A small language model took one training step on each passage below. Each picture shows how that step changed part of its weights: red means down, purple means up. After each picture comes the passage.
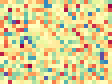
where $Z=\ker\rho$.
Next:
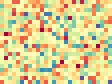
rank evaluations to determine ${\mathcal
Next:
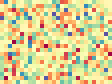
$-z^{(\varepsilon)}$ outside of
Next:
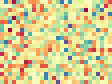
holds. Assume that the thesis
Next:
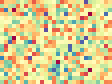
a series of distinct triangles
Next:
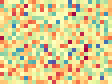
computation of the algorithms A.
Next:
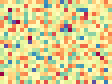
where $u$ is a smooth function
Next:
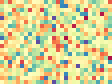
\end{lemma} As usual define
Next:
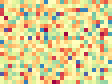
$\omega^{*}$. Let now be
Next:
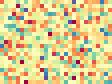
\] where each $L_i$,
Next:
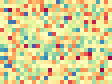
so we need something more to
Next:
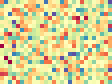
that local velocity differences at
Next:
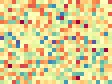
is taken with respect to the
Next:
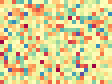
of an $\lone$-space.
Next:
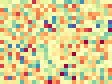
A\,, $$ where we use the
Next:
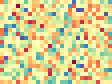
\] \end{enumerate}
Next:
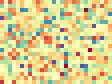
\medskip Consider, for a bounded,
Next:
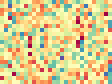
"if" direction is clear. For
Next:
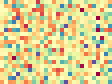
and $N_G(\tilde
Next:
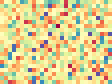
bimodal clustering
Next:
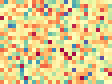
measured in meters, is given
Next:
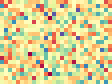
have \begin{equation}
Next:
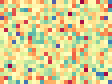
\begin{Example} If
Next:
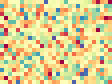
$\mathscr{H}$ to
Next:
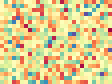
and in the second case let
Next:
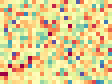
suppose that the disk for move
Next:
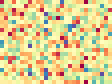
the terms in the $i$-th
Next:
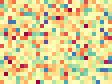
$t$, the random variable
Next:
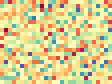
identities \begin{equation*}
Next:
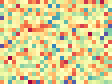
knot diagram with all positive (or
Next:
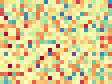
$\exists !$ without
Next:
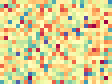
oscillations are located
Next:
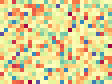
of the differential of a function) in
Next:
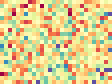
question whether the class of all
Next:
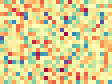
to $1$ and considering
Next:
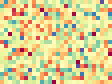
random variable with mean $\theta$. Since
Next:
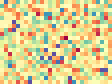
(whether or not under the
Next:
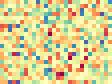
[KWY]. But for the
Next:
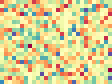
a Mori contraction.
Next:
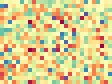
Dolgachev, On the
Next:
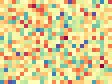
is an organized
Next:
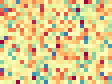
it is clear from the proof, the
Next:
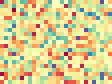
right inverse of $D$. In the
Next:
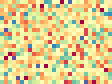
scheme as they may introduce numerical
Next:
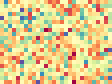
should be satisfied by a cyclic module are
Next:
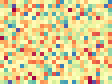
other border plane it is proved
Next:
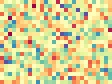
tensor}. \end{definition}
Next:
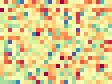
bi-phase fluids such
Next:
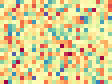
slope $\sigma$, contrary
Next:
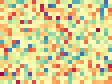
allocation per person in
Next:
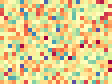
$\pdos$ of
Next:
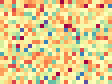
these constraints, he was able
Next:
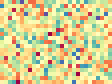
shape derivative. Tensor representations of
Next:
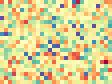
\times D(Y)$ contains some
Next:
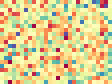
Our next goal is to
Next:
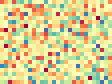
of this proof. Combining
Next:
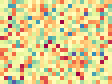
{$s\gets$ initial
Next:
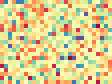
for all $a \in A$
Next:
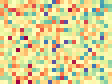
perturbations induced by
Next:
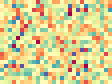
and leave a single cone point
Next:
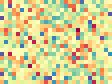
\cap S| \geq
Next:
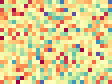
the second half-edge
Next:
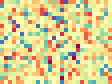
$(X,Z)$, in the point
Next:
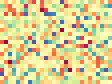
many solutions of \eqref{1}.
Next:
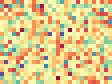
are lattice isomorphisms and therefore the
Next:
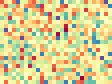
has at least one $+1$,
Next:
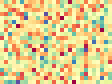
to the main result proved in
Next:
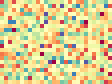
$a$ and $b$ is
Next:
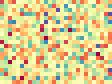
$G$ with respect to an
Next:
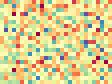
problems from string theory''.
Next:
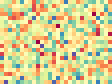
Jean Leray,
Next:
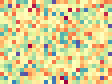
\,\cdot\,\right) $ is a
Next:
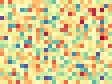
\noindent{\bf 3. \ A
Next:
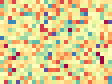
$S$ is zero on its
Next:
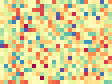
and $v$. For every choice of
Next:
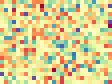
infinite clusters for
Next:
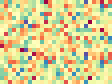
И вот
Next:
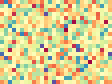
regular epimorphism. The
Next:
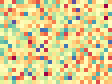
blow up. Firstly we have that
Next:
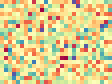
we are computing volumes
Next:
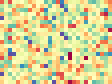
\end{eqnarray} Using the
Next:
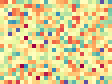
often either ignored
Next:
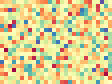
polynomials. Iterative methods have
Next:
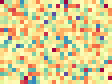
some $a>0$, then
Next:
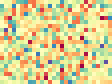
choice of exponent in the second
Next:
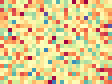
the whole fitting and
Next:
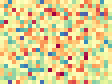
measure: for the unique measure, the
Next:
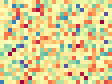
and A. Ammar,
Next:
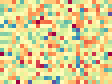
by.5 \Einheit
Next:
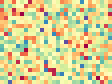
the given pair of non-negative integer
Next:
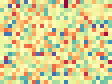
:= D\cup \partial D.$$
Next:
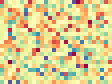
as it depends on $f$. In
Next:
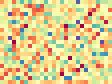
of the Arf-invariant of quadratic
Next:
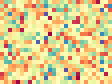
in parallel together with the
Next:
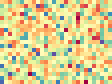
relatively compact a.s.
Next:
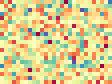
become prohibitive. It
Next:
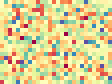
and connected graph of order $n$.
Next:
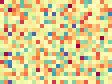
some background seems
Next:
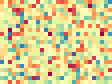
n=0$, then we have
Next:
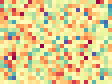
the images of the points on
